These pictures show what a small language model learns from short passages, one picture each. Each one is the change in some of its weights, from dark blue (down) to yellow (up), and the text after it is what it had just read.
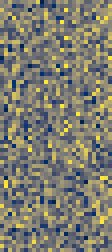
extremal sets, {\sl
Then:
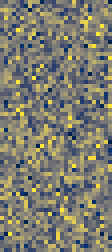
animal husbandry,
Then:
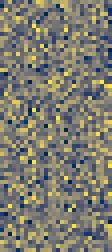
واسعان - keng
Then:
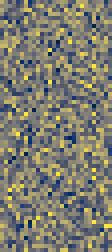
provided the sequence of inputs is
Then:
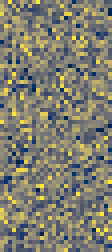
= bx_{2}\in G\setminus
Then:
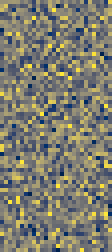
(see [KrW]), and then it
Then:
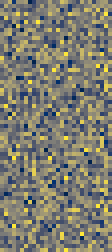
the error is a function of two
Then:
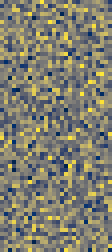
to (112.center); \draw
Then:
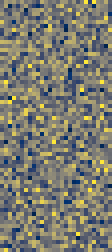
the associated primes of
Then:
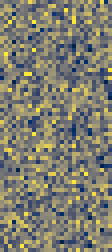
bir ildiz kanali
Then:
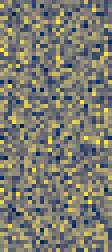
\end{corollary} \pf By Theorem
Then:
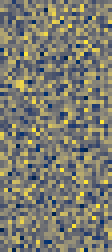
this should interpret as inverse
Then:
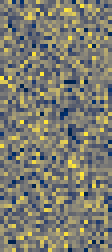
method with tensor-product
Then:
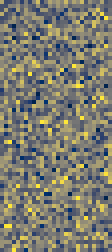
los involucrados. Esto
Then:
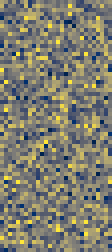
an $a\times b$ matrix with each
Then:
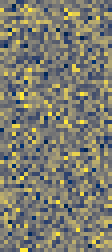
introduce {\it in this section} the
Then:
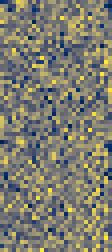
State University, Minsk,
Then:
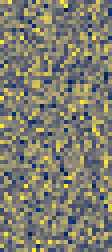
so'zlar: qit'a
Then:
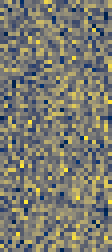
particular, according to our best
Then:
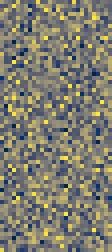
essencial e da água
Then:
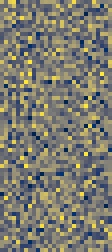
і на попередження
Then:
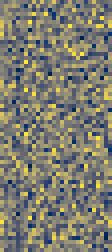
can be chosen uniformly for
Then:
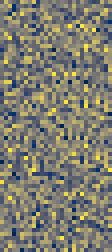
final. - Alta elasticidad
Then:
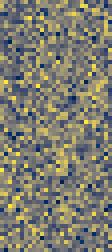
first function as a function of $a$ and
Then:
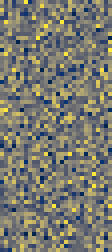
is striking newspapers
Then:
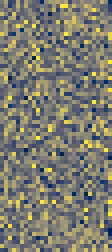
Garnir relations. Summing
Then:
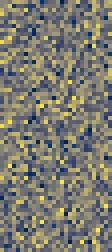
tanto a nível nacional
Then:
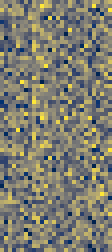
o espaço, como instância
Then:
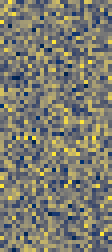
hypergeometric function, we find
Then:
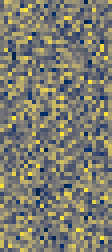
de desatenção e/ou
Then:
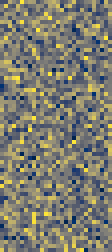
oldindan ko’ra
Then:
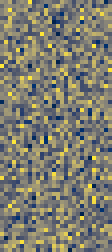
a decisão. Ademais,
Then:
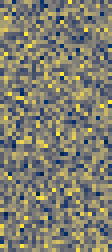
circle $k$, whose pedal
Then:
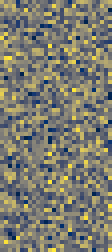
binomial determinant.)
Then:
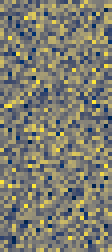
and only if each vertex is at least
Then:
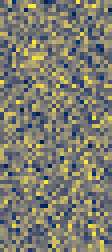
no momento em que o contrato
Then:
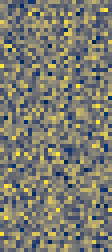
values to the optimal relative
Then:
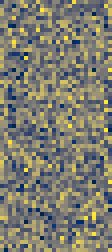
\vskip 3mm Let $J$ be a
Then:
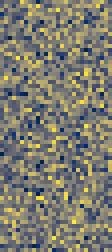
de weg worden gelegd.
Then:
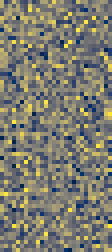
the definition of $J_\o(f)$
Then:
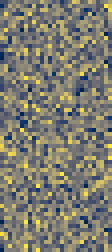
Яновский В.
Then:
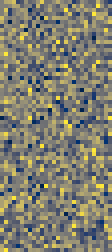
\rangle\rangle \to M(3\cdot
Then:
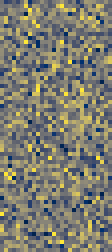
fine, resp. fs) log
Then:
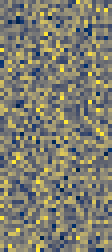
polynomial of $\gamma$ acting
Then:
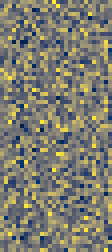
kontekstga bog‘liq
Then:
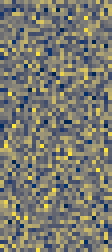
discussions are presented.
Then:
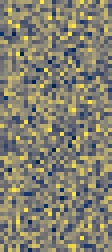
kimi, hazırkı
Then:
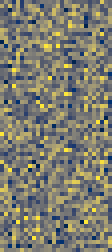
the solid line without symbols represents
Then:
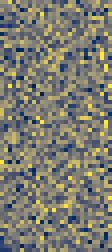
other hand, by the inequality
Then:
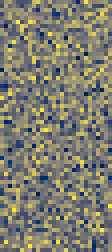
The corresponding ambiguity sets can
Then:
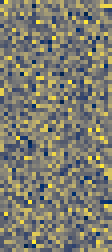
chosen in such a way to
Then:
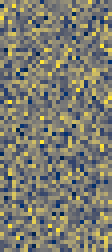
not an essential feature of this
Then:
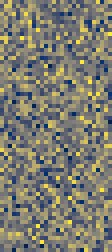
and coactions on monoidal
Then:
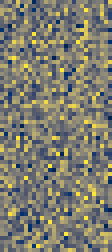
open, connected, disjoint and
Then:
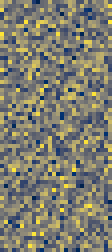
% Let $\gamma\in H$ be a
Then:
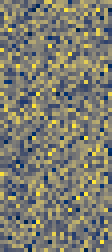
of contributing to the diffusion
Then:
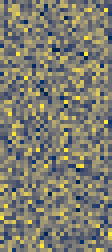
$s$ describes some line in
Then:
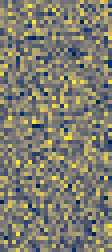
Hematocrito (HCT)
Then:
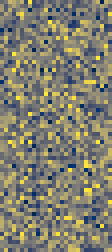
maqsad va vazifalari,
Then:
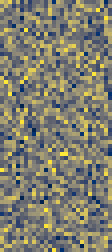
where the exponent $n-1$ is
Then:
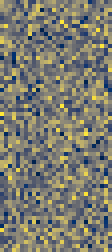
variational $k$-vector or
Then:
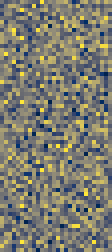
но и предупреждения
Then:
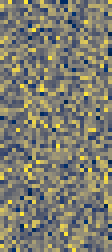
is total order in $V^*$
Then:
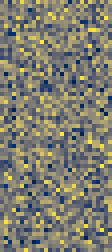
media kental [14]. Gambar
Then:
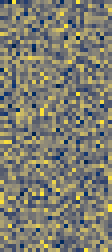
Integrating both sides of
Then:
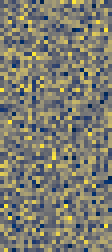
bedrijf elke verkoper
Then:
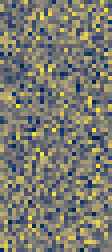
lack of information on food
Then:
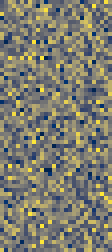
do indivíduo para se
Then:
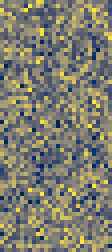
Allgemeiner Deutscher
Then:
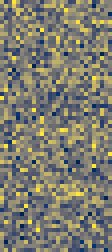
admits a non-trivial
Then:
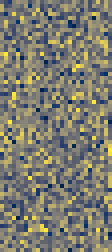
Missouri and the Arts
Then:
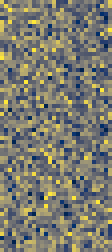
interés legítimo ha dependido
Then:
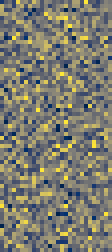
звуки *z, z* и в
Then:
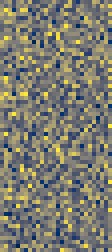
chemotaxis}, describing the
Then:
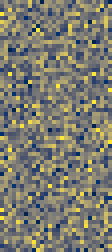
the relations among them with the
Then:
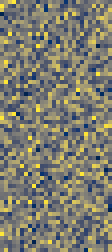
both the fuzzy topology is
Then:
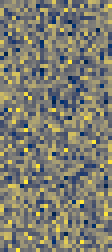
keldi. Uchinchidan:
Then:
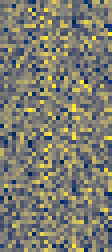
chiqib ketishiga
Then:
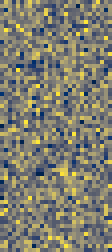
garis hampir selalu
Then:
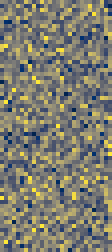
8, г. Днепро,
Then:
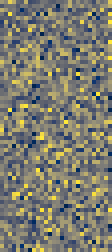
discrete multiframelet transform
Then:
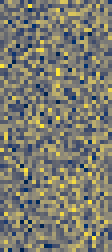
article analyzes information from
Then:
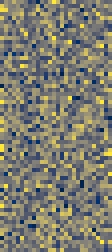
h_i \text{ distinct}
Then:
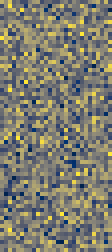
Qibray tumanidagi
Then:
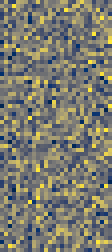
brillante con márgenes
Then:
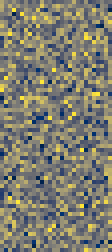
has $p=O(\e)$. In particular,
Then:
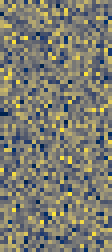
Littelmann obtained precise
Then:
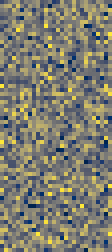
A\lr A\o A, \quad
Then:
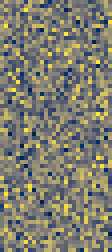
``failure mode". In the
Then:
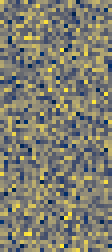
of $M$ is said to be
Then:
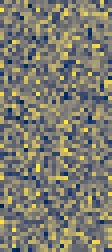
(4.5) we note that
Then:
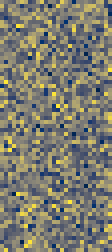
and $t^2 =b$. \item Let
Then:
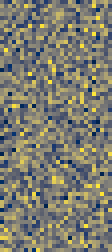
more difficult to implement than the
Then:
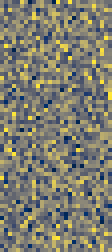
chaves e através de
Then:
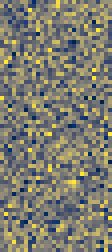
first order differential equations have been
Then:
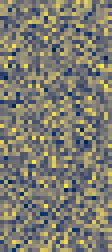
dimensión Problematizar
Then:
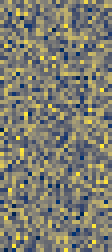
$0$ to $t$, it leads
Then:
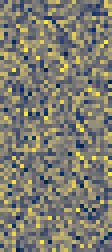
properties of the operator $A_\alpha$ for
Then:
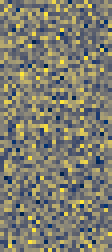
esquemas de pensamiento
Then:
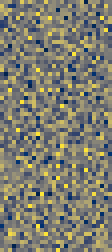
escolhidas. Tenha em
